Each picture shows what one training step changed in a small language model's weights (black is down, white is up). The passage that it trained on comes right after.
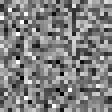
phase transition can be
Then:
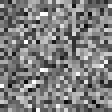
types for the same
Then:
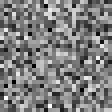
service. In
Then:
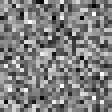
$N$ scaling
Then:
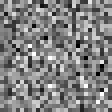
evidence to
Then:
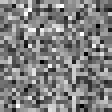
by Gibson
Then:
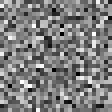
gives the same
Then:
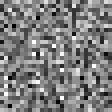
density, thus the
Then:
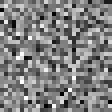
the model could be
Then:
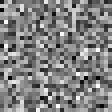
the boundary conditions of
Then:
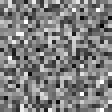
this is referred
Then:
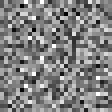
have been too
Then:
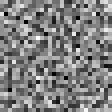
upper row
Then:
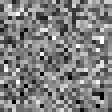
be moderately
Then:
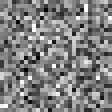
us to compute the
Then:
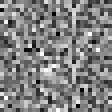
the dataset
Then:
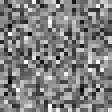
state. In full
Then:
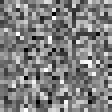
that our model is
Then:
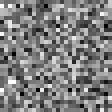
Small Aperture
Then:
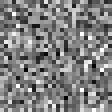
paper. Beginning
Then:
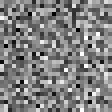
agent have the same
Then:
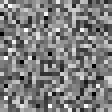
coupled. In
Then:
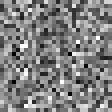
electron liquid with
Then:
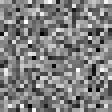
observed by STS
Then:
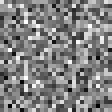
compared to that
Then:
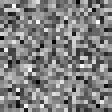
the mobile
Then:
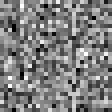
for optimization are
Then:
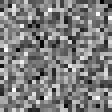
the left panel
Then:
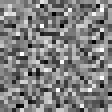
and quantum emission is
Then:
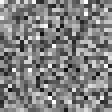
introduces 20\%
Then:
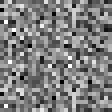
the elements of the
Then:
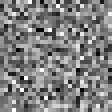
polarization degree at
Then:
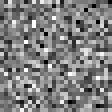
2D analysis assuming
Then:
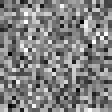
more convenient
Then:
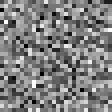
the theory introduced in
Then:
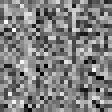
where $\alpha_1
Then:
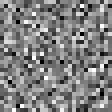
and, in complete
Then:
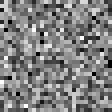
the inclusive
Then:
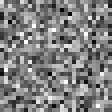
close to this
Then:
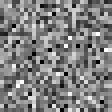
with details
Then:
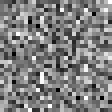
network first reaches
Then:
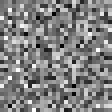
was required to be
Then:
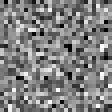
Observations indicate
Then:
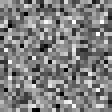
In the context of
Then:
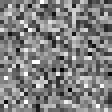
of the number of
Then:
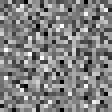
prism which,
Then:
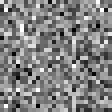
using the explicit
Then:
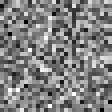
statement is based on
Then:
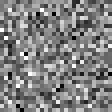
is well known
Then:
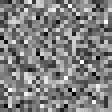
weak form.
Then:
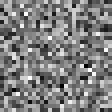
we can see that
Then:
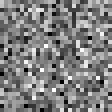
a blockchain
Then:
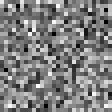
commuted by
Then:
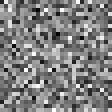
hours to a
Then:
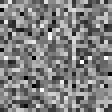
the power-law
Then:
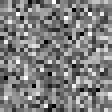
proposed that NGC
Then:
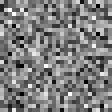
patient type
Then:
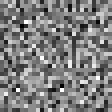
element $i$
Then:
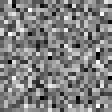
analytical interpretation
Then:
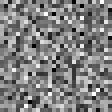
or lines) can
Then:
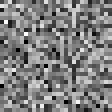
the beginning and
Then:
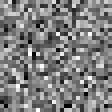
are quantum corrections that
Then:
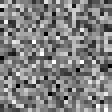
the pNJL
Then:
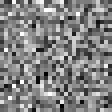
where we cannot
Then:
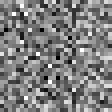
configurations of atom
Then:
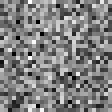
in this field. In
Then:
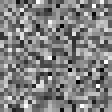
order in energy of the
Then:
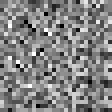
our fiducial
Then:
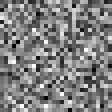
plots of the
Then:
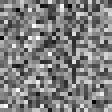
noise for the
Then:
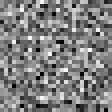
of computation are 10
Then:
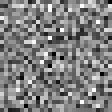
$M \ll
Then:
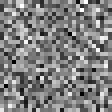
particle correlations in
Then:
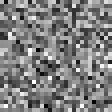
expression for the
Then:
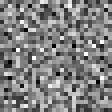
of smart
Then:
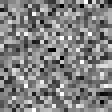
it drains to
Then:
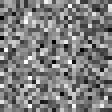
the same sign in
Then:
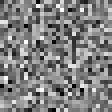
is the estimate for
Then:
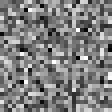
freshness of
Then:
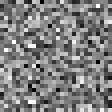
From Eq.
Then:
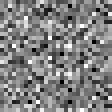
Use of these
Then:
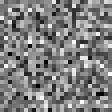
can be resolved
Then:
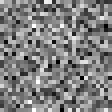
leads to terms in
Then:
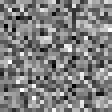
fields were chosen
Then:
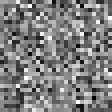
great value for
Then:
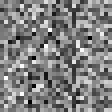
a function of the
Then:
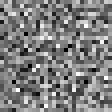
we observe
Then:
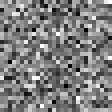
three distinct
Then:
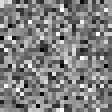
In addition, our
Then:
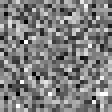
clumps we find
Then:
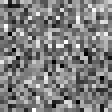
collide a
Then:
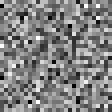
utilization of these
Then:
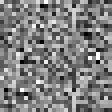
to model situations
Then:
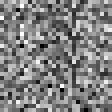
power law distribution of
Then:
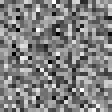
associated with the
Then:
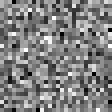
have enough information and
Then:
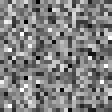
yield $\alpha$
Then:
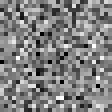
function of different flux density
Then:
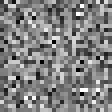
that, within the range
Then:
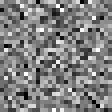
number of decision
